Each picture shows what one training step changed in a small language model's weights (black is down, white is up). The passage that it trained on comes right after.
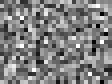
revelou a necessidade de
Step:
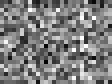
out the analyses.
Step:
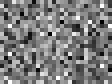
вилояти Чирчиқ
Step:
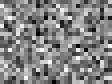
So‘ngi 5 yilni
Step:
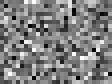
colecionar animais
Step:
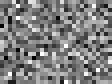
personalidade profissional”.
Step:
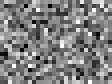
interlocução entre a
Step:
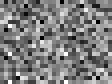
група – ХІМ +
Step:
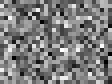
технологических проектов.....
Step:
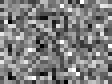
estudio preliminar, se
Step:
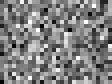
необхідності вжиття
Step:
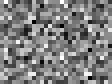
ci si era presi cura
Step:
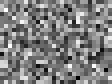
як єдиного модусу
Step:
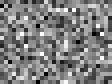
regarding the recent
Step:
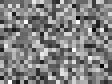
Motahari H,
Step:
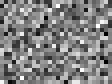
van een ruimere
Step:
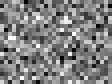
patients suffering
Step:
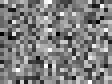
ishlarida shaxsan
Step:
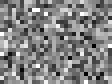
– bu mablag'
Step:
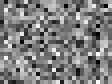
população negra entre os
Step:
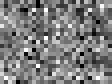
पा रहा
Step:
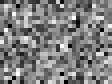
hukum dalam melakukan
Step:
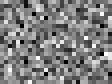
relação entre o direito à
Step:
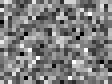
aprovação das intervenções
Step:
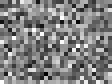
(profético) se
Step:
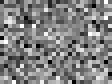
parte el Consejo de
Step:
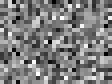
aos departamentos
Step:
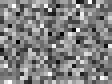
construcción y/o
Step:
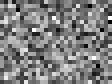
katta guruhning
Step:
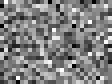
skolotāji ir
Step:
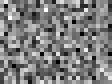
гнойный очаг
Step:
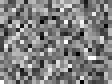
equalização, entre
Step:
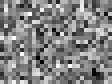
etadi, chunki,
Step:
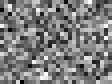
vazifalari qishloq
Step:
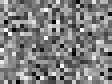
нашли на Руси
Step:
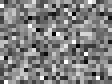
o‘ziga xos
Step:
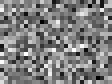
bilim, madaniyat va
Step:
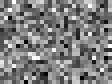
intimidade, que o
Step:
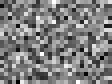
tavanı toplamda
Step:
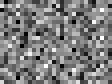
auf Turnfahrt Unter
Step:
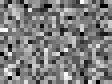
mirando hacia el
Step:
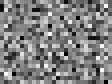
Buyuk Ipak
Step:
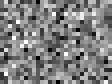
a cada covariable por
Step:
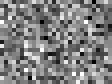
учителей, в
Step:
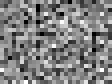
approach as a basis,
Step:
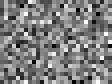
mais chatas. É
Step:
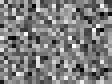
los nuevos medios.
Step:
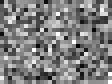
etilishi lozim bo‘lgan
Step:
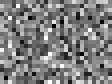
перехода к более
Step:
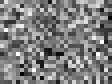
meno tangibili significa
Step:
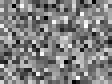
ook dat zij en niet
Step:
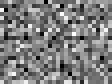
in den Schulalltag
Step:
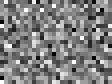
V., Corrada
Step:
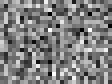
mercadorias e
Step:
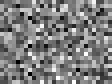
o'sish tezligi va
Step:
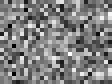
transformation of the system of
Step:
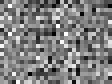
: chez un ours à
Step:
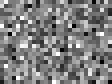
задачами нового
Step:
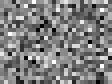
что, говоря о
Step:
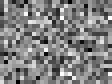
con 42 cartas de
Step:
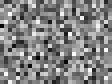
þjóna sem
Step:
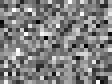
onde há a comunicabilidade
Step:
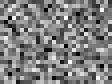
которого заключается в
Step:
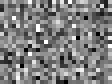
que dizem o que
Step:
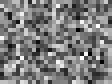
y principios que ayudan
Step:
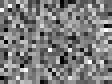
Median : NA
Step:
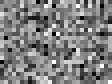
tomondan esa ba'zi
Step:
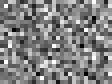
до ймовірності
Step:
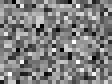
adalah sebuah toko yang
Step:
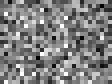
требуют от ученых
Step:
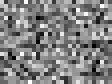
ingliz tiliga
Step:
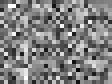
layoqatlarini shakllantirishga
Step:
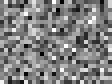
novas missões de
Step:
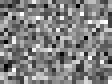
demandas contextuais dos
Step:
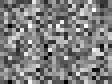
da análise da imagem. No
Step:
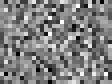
aos participantes e/ou
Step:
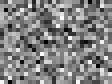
los argumentos en contra
